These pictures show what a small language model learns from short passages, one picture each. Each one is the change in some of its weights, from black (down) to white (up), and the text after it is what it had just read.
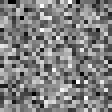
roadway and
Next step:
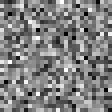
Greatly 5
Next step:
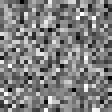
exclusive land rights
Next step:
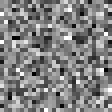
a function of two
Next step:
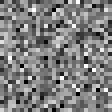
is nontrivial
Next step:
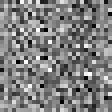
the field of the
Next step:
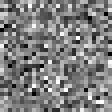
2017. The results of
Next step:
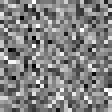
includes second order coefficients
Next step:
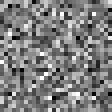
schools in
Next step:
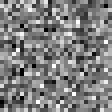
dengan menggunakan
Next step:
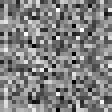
of all of the various
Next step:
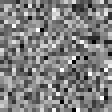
as part of the larger
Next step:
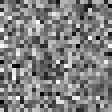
carrier reaches a
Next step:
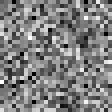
dengan manajemen
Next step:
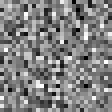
turli xil
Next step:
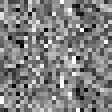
our model, by
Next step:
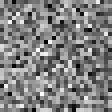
A contradiction
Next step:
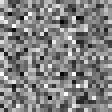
instrument realized at the
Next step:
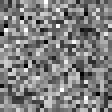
herpeto and
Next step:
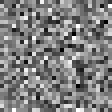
enriched with
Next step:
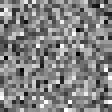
applications, provides evaluation
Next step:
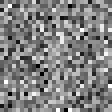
acid (DNA)
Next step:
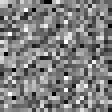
Sammlungen –
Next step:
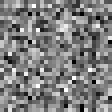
the authors express their
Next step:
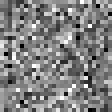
STAI scores
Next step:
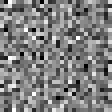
la Esperanza y
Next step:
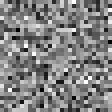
any applied load is carried
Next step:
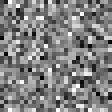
examining the technical
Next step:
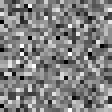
significant long-term benefits
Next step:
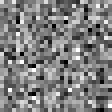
atravessada por
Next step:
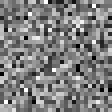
pratiche di
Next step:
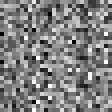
bilan birga,
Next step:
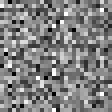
Kop G et
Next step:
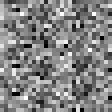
a normal parameter reduction is
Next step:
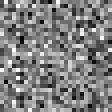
secured the
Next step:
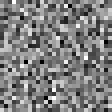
of corporate culture
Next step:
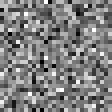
en la resolución
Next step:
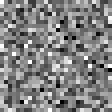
percent delivered at
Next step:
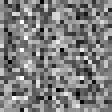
otra parte consideramos
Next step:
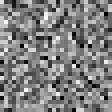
fulfilment of
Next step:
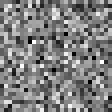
as its biology and
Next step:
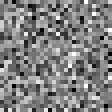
showing occlusion body
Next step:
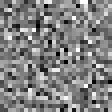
классический подход
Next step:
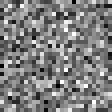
- Kausar,
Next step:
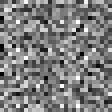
an advanced security systems in
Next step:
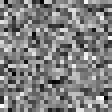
not representative of a
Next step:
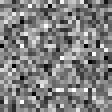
new linguistic term
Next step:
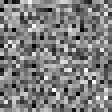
other complexes and new
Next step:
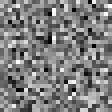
yechim topishi
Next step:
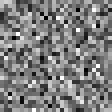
meses de maio
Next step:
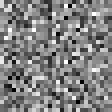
va kompleks
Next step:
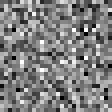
the needs of decision
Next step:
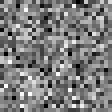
de Brasília
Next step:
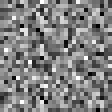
probetas de
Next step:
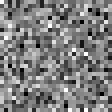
named authors in this
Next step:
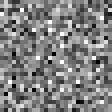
solution. It can be
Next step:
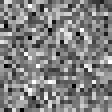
Despite 66 hours
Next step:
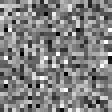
resurslarini boshqarish
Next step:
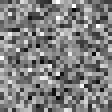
performs its deed
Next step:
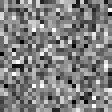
the dataset to identify optimal
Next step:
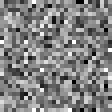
fibers increases the
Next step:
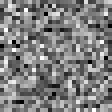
such as abdominal
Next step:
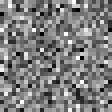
tergiversent de
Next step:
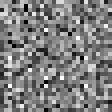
learning to learn competencies
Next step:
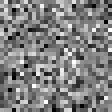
life activities were affected,
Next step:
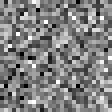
berish uchun juda
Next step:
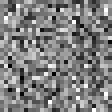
the suppliers in
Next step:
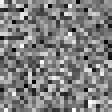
L. A. et
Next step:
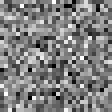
From its early stages
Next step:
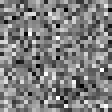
to like, comment
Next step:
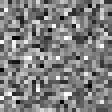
a firm in the
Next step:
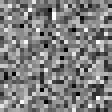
orqali olingan bilim
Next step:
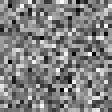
unlocks more
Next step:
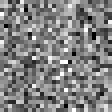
experiments. All authors
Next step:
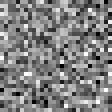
procedure is applied to a
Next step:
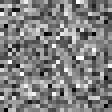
Indonesia) Dari
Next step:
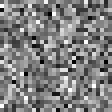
emotional health and
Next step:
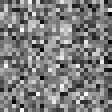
the industry and short
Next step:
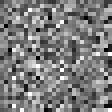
TAKLIF VA
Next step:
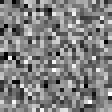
mechanical behavior of the
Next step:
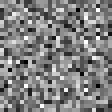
managerul de
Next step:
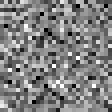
ABSTRACT This
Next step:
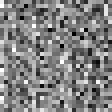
However the effect was
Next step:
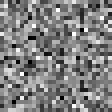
when facing such
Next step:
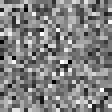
research directions.
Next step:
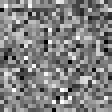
their export activity.
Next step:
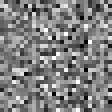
must be able to
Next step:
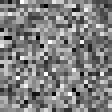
vehicle controls
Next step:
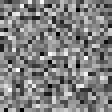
jouer avec
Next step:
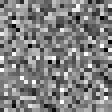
width. However,
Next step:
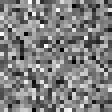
the inflammatory process in
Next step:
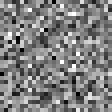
są kultury
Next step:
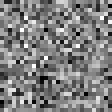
having a socially
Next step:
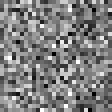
the project plan.
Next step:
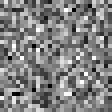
a Talla a
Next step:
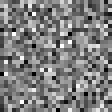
environmental and economic benefits.
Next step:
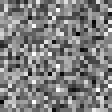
that it was already
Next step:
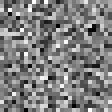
e atividades que
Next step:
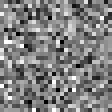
they should be doing
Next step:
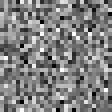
the particles together
